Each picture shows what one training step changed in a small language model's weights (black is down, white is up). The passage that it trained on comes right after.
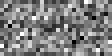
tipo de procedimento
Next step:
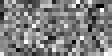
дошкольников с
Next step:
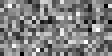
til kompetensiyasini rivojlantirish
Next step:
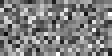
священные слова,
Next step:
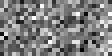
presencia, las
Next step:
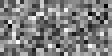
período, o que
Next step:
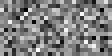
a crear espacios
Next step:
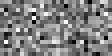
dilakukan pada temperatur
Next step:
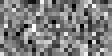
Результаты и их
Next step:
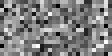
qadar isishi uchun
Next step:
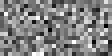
for All Élő
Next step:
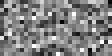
olib borishni
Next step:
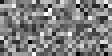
era ressaltada
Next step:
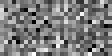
e a eficiência das
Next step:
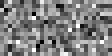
mos kelmaydi.
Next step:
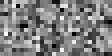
va ahloqiy madaniyatini
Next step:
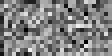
ўртача ±
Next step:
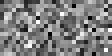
и частоты
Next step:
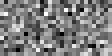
Bunga tidak
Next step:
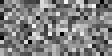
находится в
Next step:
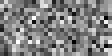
based on faith,
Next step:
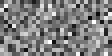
producción científica. -
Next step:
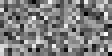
se encuentra regido
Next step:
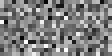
myself using
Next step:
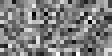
limites indicados em
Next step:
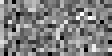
armazenar e
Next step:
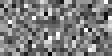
passiv qismida
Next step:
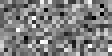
realizaram busca desse
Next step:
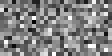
emociones que tal
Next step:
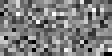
e legais.
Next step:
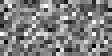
як засоби
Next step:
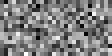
zu erforschen
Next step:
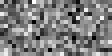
dziecka z
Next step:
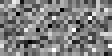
valores, destes
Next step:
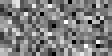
na província de
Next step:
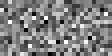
o legislado na
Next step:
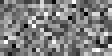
различные человеческие
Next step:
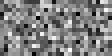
в Україні може
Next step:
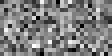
hal qilishga qaratilgan
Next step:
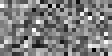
mão de obra.
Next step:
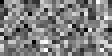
математики та
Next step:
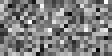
Autoren den
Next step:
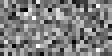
kilo de
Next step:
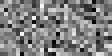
suas contribuições
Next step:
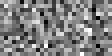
domaine de la
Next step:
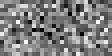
Tópicos é
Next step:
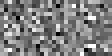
der kan være
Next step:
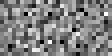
yoritilgan. Mir
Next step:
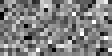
з аналізом
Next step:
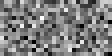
e ilustrativa.
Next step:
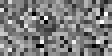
o resultado de um processo
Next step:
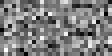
hal etish va jamiyatni
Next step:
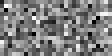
va sharoitlarni aks
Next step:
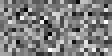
de livres ou
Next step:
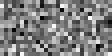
va empirik
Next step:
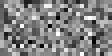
después de
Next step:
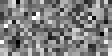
besonders dann
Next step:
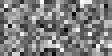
lado da União,
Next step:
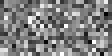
как инструмента
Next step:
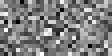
han quedado
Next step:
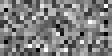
esta razón, a
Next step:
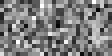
чи колегії
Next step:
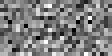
punktuell die
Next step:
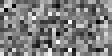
yangi ilmiy usul va
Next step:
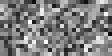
La evaluación general del
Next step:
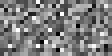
universiteti stipendiyasini
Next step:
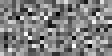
en el ponto hasta
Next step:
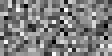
7 Padang.
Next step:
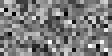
turib veb
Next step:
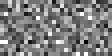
padre di
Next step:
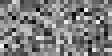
de Diretrizes e
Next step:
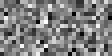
(tableau V
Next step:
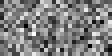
резонатори для
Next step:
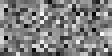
Em especial, os
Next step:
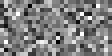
progresistas, todos
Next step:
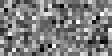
olimlarning fikr va
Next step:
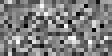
با این حال،
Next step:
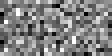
sa iba’t
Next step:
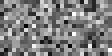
про вершинні
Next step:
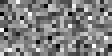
ve seyahat
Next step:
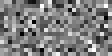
includes an analysis
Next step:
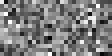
traer a colación
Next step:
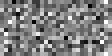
empresa junior
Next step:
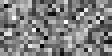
a estar muito
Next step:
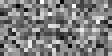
1. Reklama
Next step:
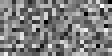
of diversification
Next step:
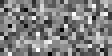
bilmaydi. U
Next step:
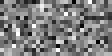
أو حزن
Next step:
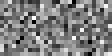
diversity could
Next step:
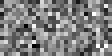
происходит более
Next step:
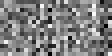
digital marketing
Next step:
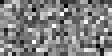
Publishing [in
